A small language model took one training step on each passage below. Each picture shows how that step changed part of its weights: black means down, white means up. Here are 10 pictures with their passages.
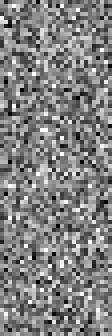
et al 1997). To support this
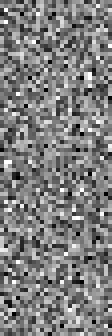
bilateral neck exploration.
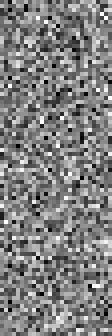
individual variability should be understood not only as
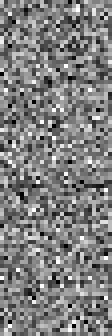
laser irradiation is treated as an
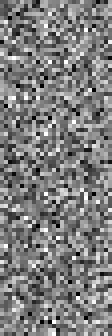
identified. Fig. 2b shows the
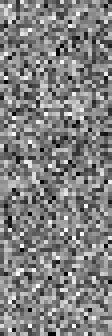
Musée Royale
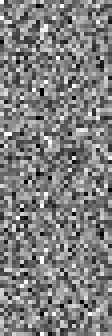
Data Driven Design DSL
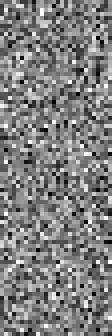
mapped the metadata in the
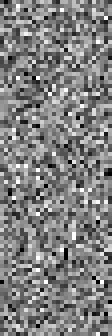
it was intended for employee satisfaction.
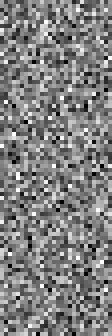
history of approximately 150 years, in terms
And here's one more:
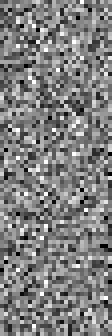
adoption of fuzzy slope position information for
